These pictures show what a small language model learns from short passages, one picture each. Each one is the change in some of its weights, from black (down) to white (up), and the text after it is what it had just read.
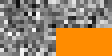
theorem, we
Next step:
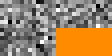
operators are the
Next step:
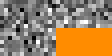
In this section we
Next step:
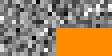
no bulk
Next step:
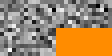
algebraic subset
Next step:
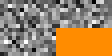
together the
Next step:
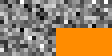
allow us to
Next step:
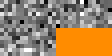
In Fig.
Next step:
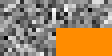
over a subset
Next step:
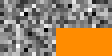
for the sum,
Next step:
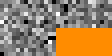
We denote \[
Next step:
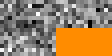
D]$ is a
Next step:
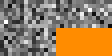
du,$$ where
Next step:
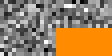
$w$ and
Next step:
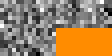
add the
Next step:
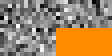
note is
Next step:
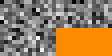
$\Sigma$ with
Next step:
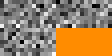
and $p$
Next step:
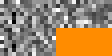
As it is
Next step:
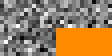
and control
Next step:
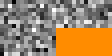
It means that
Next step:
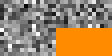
results to variations
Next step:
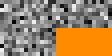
iteration of any
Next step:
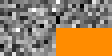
following cases:
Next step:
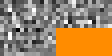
formula, the left
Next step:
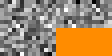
that will be
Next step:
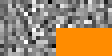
other hand, we
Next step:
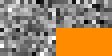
will find an
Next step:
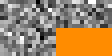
is to extend
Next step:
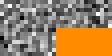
covers of
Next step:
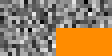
there are only
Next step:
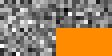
We call
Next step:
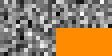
in the case
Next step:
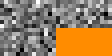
trace ideal
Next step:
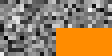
the following convex
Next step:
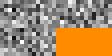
due to the
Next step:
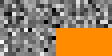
be the corresponding
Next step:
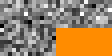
an {\it
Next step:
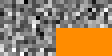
by two we may
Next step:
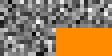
network can
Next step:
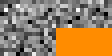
last ideal
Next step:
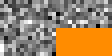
The spectral
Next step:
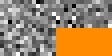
states are
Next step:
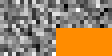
applying the
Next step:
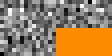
motives of
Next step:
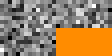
that the inequality
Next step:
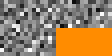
with values in
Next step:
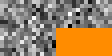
uniformly to
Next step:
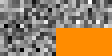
we obtain that
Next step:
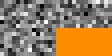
what kind
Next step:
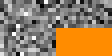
cannot directly
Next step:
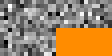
view which
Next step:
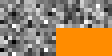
several more
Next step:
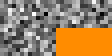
the pressure and
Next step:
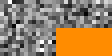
word can be
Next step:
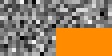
differential equation; we
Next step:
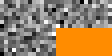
derive identities
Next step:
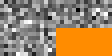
The idea
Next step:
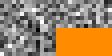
versions of
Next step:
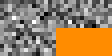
a field,
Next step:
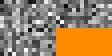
[bl] at
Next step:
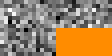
$\Theta$ are
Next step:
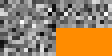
$\gap f
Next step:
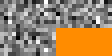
notation, which
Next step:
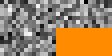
all the stages
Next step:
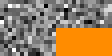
away from
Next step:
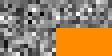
sign on
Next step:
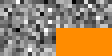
and improves
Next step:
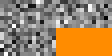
Now let
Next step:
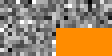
If $X$
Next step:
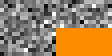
\ddots &
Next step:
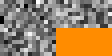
the cases
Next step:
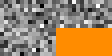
sequence spaces as
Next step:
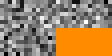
that in this
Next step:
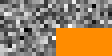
recalled at
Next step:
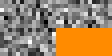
bundles are
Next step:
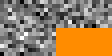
a Lie group
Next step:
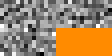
which yields
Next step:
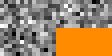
Thus, we may
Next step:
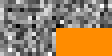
of grain boundary
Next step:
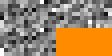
group topology
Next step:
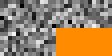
again a
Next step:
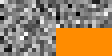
is constant on
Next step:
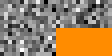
& ex/f
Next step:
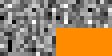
family of
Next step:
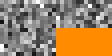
and e}
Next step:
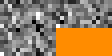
consisting of
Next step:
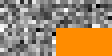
Since $L$
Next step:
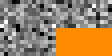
drift in
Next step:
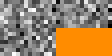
without further
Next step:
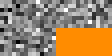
theory. In particular
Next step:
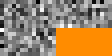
is finite everywhere
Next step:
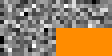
for each $\gamma
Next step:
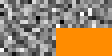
case above, with
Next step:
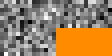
We say that
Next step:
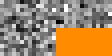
and study the
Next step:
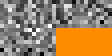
of rank
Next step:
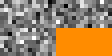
properties of the
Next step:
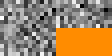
and *c*
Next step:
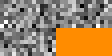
not pose any
